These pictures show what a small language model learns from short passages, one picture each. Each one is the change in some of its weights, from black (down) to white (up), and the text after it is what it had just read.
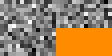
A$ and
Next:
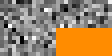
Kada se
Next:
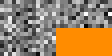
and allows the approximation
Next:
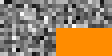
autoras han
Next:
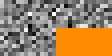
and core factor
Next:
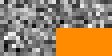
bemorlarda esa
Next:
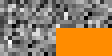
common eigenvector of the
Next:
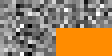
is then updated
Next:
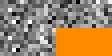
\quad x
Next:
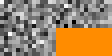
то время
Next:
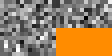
effect makes it
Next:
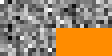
fail to
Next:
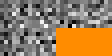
probability density functions $\{
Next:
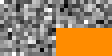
respecto a
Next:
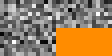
maps $f$
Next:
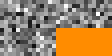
model problem, the
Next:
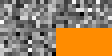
bear having a
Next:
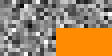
aus der in
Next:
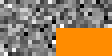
آب و
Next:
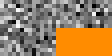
where $D$
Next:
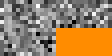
the decomposition \[
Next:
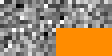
basqa da
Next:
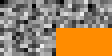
the right hand side
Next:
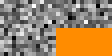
on Spheres
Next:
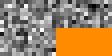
use the conjecture as
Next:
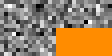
results. Using our
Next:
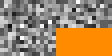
can choose for the
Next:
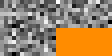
as left ideal in
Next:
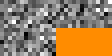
\notin \Omega
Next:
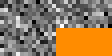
$i$ into
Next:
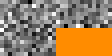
ingredient for
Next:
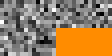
$F$ be
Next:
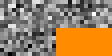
To explain this
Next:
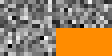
standard mollifier
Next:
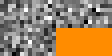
borishi mumkin.
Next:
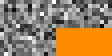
- Gieler
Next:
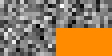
calculations from the
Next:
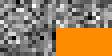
that the vector field
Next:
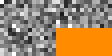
uma ação em
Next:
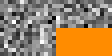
\ast &
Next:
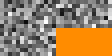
complexes only
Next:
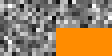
analysis of the
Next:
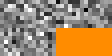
qilishga harakat
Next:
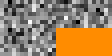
agin a
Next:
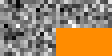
aporta al
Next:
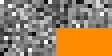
aspectos más
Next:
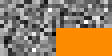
several other applications.
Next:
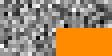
do país, da
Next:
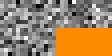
way, the
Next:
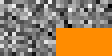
solutions. This problem
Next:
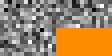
cities generates
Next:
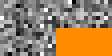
priori way to
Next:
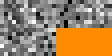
de caos não
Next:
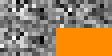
„The mere
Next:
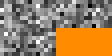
the spectral decomposition
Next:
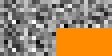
de recursos de modo
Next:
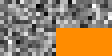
properties of the
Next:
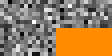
straightforward adaptations
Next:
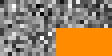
We have \[
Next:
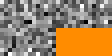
yillarda Orol
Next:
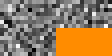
.$ We now
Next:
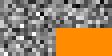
convex such that
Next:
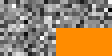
If we restrict
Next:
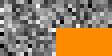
the general case stated
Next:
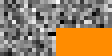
de seguimiento que
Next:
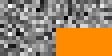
education 0 pedagogy
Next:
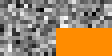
garden of the
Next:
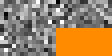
в области
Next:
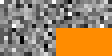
não fracionada
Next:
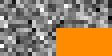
author. The
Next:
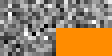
of the boson
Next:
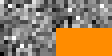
modern technologies
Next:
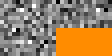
that living
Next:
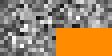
tillardan birini
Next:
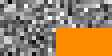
ahamiyatga ega
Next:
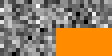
the second prediction
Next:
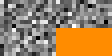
constraint qualification
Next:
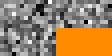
following problem.
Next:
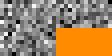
1. This sequence
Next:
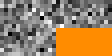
sistem keuangan
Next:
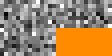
в процесі
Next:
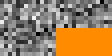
be added back
